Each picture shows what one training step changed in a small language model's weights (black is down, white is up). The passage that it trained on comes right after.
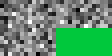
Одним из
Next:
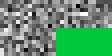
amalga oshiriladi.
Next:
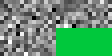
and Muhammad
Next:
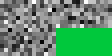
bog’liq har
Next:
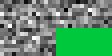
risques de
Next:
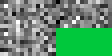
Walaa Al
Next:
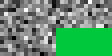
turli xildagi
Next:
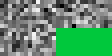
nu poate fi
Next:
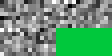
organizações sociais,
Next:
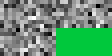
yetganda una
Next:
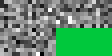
инвестиций в
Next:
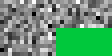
davlat o'rtasidagi
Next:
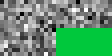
a população
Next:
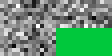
amada. São
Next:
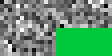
com outros tipos
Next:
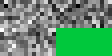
există; -
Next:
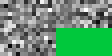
relação de influência
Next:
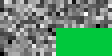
kichik tizimlarning
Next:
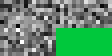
dari rumah
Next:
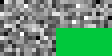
e técnicas
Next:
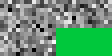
hamda bola
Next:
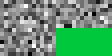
como lo son,
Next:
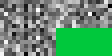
том, что
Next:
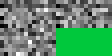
motivatsion sohasi
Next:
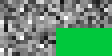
/ Труды
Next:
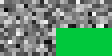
aylantirib shakl
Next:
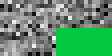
nafaqat kerakli
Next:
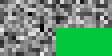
delapan belas
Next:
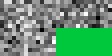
do jogo
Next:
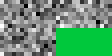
y social, se
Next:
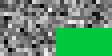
способів чи
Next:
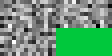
próprias em diferentes
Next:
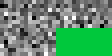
той чи
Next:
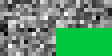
pelo capitalismo,
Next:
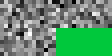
un informe
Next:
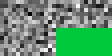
старост не
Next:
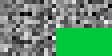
of mining,
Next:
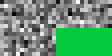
implica la
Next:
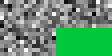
el Seguro
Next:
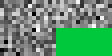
кўра, ўз
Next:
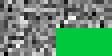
ini adalah pendidikan yang
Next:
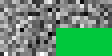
Pela nossa
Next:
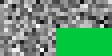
informações. A
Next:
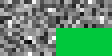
global political
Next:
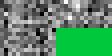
долота 2
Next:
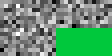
ya'ni maktab
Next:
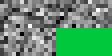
wie der Tod
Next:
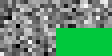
have sex with
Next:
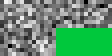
do Instituto Federal
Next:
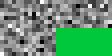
registro de los
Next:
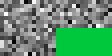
munosabatlarni tartibga
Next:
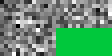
pentru procesul de
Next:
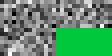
modelu ekonomii
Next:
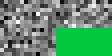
history of
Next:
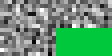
os principais problemas
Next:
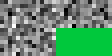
covered by
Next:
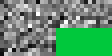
en América
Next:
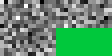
locations of 6
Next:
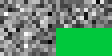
tizimi mavjudligi
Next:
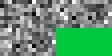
deux outils
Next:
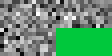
saqlash tizimini
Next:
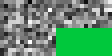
по службе
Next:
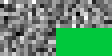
қилиш ва бошқа
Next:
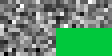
von digitalen
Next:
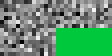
their color
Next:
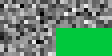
“inson –
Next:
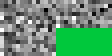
C, dans la
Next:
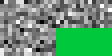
de criação de
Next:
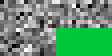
a propósito
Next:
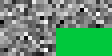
من أمور
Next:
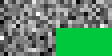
the contributions of
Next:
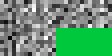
tarbiya deb
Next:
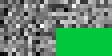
haqida hikoya
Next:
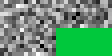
que é o
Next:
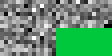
Miranda de
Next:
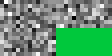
“diário de
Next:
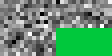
loro di
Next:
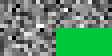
2 geen min
